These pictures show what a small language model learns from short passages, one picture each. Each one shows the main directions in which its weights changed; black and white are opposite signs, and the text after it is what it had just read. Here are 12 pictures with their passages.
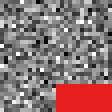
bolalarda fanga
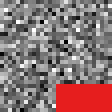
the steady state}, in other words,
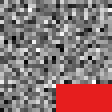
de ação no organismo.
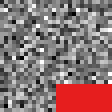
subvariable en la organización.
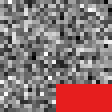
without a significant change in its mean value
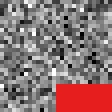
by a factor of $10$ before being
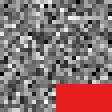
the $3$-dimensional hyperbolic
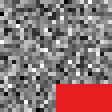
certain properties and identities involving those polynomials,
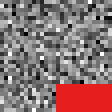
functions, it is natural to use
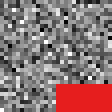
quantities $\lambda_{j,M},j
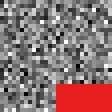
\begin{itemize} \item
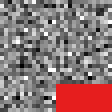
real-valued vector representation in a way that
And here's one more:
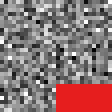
bytes. If somebody tries to
